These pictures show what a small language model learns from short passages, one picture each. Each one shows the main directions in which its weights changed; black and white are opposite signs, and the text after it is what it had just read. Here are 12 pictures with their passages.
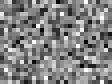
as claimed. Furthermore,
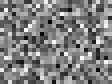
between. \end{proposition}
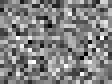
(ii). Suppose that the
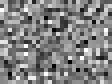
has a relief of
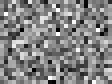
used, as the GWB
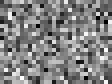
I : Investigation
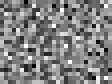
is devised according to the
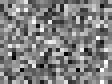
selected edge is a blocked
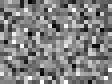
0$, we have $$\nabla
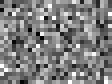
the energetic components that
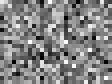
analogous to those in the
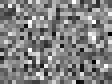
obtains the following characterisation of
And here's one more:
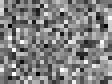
cinquain): a
